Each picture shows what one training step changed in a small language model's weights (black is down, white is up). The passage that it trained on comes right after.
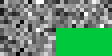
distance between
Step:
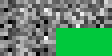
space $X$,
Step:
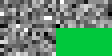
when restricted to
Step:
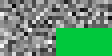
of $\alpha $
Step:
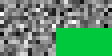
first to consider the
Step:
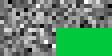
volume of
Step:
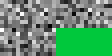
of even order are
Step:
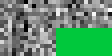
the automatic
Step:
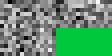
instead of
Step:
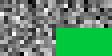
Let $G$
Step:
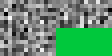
us denote the
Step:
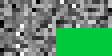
trees (note
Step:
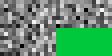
up, and the
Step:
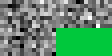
a certain
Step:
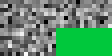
j$, and
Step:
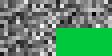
directly from our
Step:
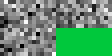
method is used to
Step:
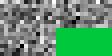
is easy
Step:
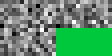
means, by
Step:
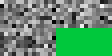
by Science
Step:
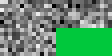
We identify
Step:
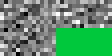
\infty$ and
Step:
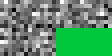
(see the
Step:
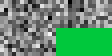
the universal
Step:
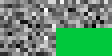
dimension three; so
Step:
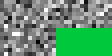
At that point
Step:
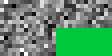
exemple on
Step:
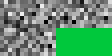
F}$ is a
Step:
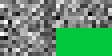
consisting of
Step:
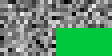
measure of the set
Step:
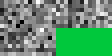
the distance
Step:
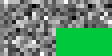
than as a
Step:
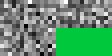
an ideal
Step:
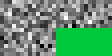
model setup and
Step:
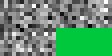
that there is no
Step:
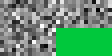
open up a
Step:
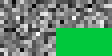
The elements of
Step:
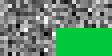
of 11 shows
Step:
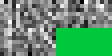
reject the
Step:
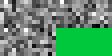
is bounded (see
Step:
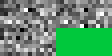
there, let
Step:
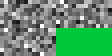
defines a
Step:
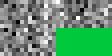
\] One
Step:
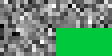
subsequence which
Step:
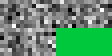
accuracy and
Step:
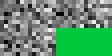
Note that,
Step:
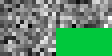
2, we state
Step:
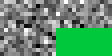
(f) at
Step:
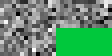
which consists of
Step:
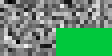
symbol of the
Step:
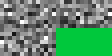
$D$ is
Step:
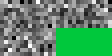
Banach spaces
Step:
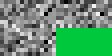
radius of
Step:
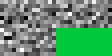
$\phi$ to
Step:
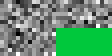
a more general result
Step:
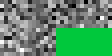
Since $K$
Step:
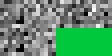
A preprint
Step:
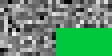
of the same function
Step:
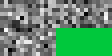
is a tree
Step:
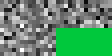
Let $S$
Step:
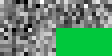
solution at the
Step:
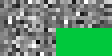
we introduce a
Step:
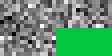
The authors
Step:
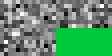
we focus
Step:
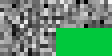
all $a
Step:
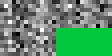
for the probability
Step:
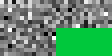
its minimum
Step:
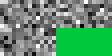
$u$ small
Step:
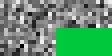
is a weight
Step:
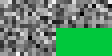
an open problem.
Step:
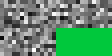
$\lambda$ is
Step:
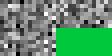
contains 10
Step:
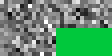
exists a unique solution
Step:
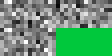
a linear change
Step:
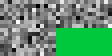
to ask
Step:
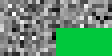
set $\Omega$
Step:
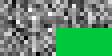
which ordering we
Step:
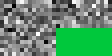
subspace of
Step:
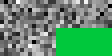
we limited
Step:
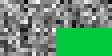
iterations are
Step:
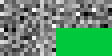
to the existence
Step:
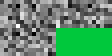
The compatible
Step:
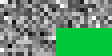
as the items
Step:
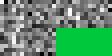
derivative cannot
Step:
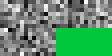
the last term
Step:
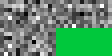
of Sound and
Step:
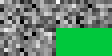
vertices in
